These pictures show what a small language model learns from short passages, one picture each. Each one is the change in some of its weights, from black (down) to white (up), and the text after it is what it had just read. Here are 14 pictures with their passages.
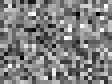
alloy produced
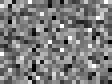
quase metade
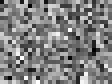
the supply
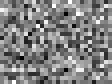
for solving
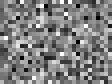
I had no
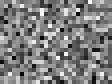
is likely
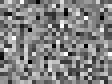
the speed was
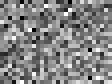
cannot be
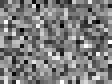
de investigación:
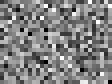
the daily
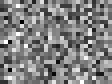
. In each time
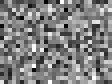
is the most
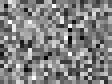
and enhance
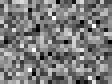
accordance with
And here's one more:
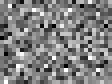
space to
